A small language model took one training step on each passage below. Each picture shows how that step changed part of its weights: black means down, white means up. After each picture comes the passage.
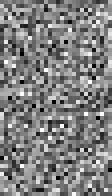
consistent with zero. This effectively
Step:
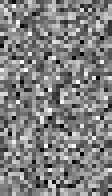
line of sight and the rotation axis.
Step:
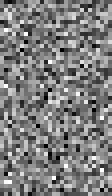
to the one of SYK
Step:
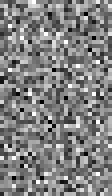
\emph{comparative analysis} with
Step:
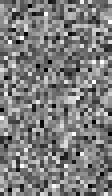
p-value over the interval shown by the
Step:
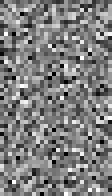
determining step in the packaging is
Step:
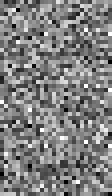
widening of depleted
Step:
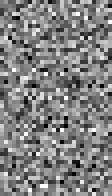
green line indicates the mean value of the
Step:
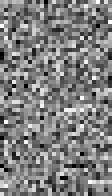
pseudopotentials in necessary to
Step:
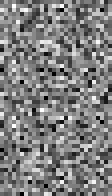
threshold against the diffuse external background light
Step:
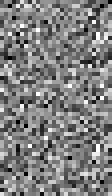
to each individual password hash that
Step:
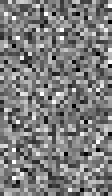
gerbal92}. Clusters
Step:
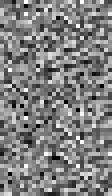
that the RKKY mechanism is
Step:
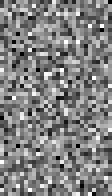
coupling is measured at various bare couplings on
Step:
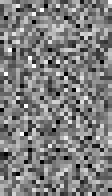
The Ohio State University,
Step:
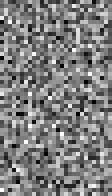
and HST teams for their efforts
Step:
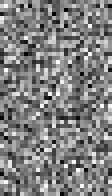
subspace matrices, thereby
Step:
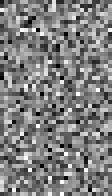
equations are the collision terms defined with respect to
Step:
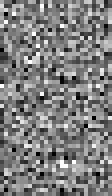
the best resulting design out of the 20 final
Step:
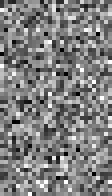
flow. The validity of our numerical model
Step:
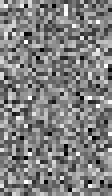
0) for the Wyckoff
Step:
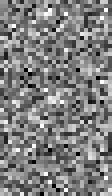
{2006})}\BibitemShut {NoStop}% \bibitem
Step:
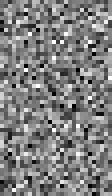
are reported with dashed lines, while the results
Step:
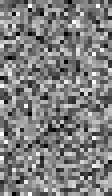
to energy) and is mapped onto
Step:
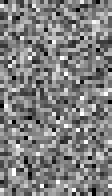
a "Model Inversion"
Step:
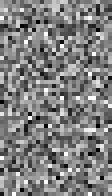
shown coronal formation around late-type cool
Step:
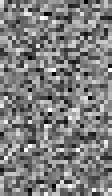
disorder scattering and high exciton
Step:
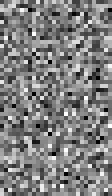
i.e. using replacement
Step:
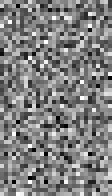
high-redshift JWST
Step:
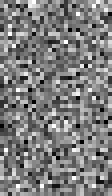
\end{equation} Here,
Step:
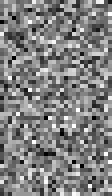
M}/L$ ratio in the last 10
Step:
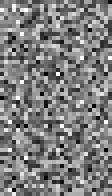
thresholding for cosmic rays as
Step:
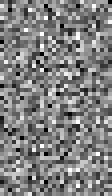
optical systems. Ptychography, a
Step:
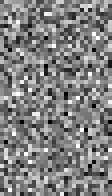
though they need not appear in an ESM
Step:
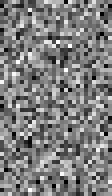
are subjected to tensile
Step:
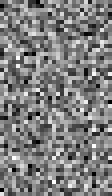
empirically. We also did
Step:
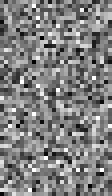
the experimental data that show no saturation
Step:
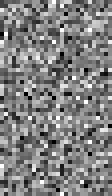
gas temperature (measured in energy
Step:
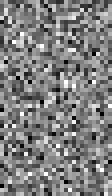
and between $\WHI$ and
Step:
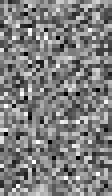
retrieval process, although
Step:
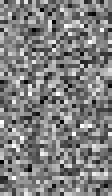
parallel code is not scalable. Two
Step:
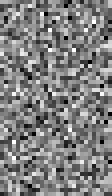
model is NP-complete.
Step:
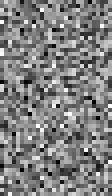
appreciable amount of energy is
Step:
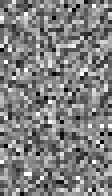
and the transition probabilities depend only on
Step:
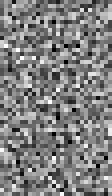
Derivation is with respect to
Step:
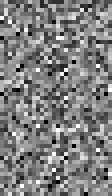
and CMS Collaboration)
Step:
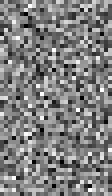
write the above equation as follows
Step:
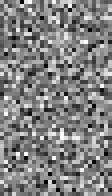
configuration of the particles (thus
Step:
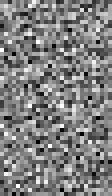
also also been seen from the fact that
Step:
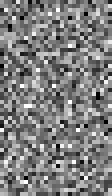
can be rewritten explicitly as
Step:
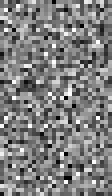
generator with the positive constant $c$,
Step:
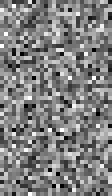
signal regions will be shown at the
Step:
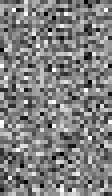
the bright elongated structure.
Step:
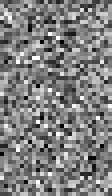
by fitting the mode intensity profile to an
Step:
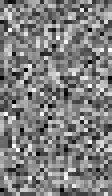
to the film, the circle
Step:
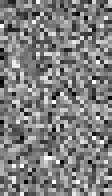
of gases. The gaseous state
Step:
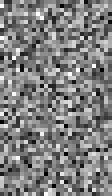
components different from SDFM contained within
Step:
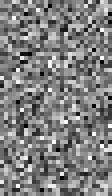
investigate optimal policyholder
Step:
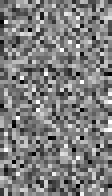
the \(i\)-th convolutional
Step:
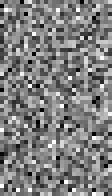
$u_0$ and the nodes of
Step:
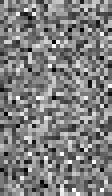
how the total populations of the two
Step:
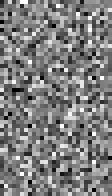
light quark masses for a given temperature close to
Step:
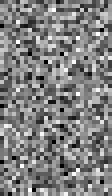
simulations fit entirely within the sample of the
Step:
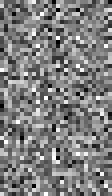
the cold equilibrium sequence. Through
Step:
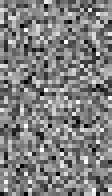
written for $D>1$.} considered
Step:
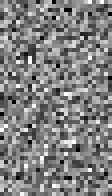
observability. Thus, observability is directly
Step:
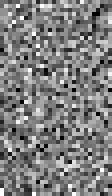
the neutrinos. Neglecting the small
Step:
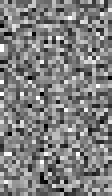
then be described by the average density of
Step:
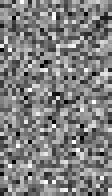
and 8 TeV (upper lines)
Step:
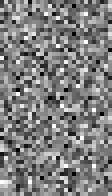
both OFF and ON states,
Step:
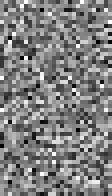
lapse $\alpha(0)$ becomes
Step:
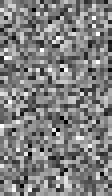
nearby enough to resolve individual massive
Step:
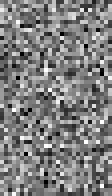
selected based on the presence of an identified electron
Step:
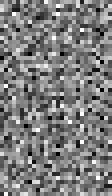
types of radiations for a hydrogen atom
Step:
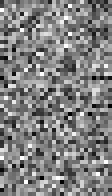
entropy of the universe— are in
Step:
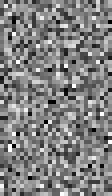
VLSS image and at 178
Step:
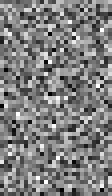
that the closure of $U'$
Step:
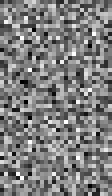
acquired for all three sampling
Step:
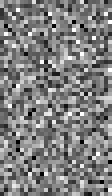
Mrk 273x are about
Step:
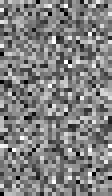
removed. *Figure 3:
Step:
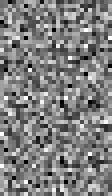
in the literature in considerable
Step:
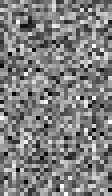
correspond to a nearly vertical
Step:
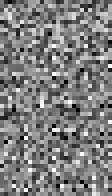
to the most probable temperature in the
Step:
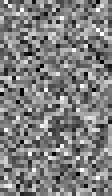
use a neural network to learn the
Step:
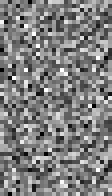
the crystal, is purely
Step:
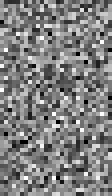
of the W least likely affected by
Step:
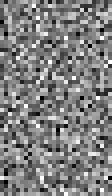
the end of your proceedings
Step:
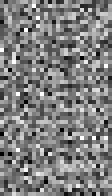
the H atom reaction, becomes
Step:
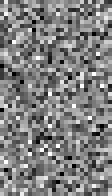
stream data from DES. We are
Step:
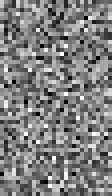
section~3 we motivate and discuss
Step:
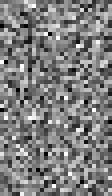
simply replaced by the
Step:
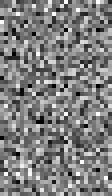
of the corresponding spacelike observables
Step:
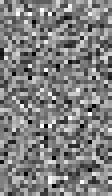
high-order spatial derivatives in a
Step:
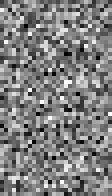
intrinsic spectrum at gamma-ray
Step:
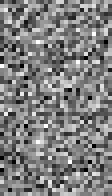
order in these fields. This expansion is
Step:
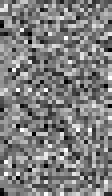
Firstly, the data packets
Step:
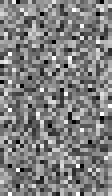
\tabent{\ltrr} &
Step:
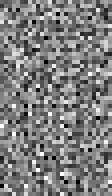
clump structures are accompanied by
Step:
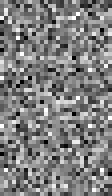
and 2, performed in the straight
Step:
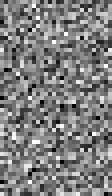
the numerical values of the parameters are of critical
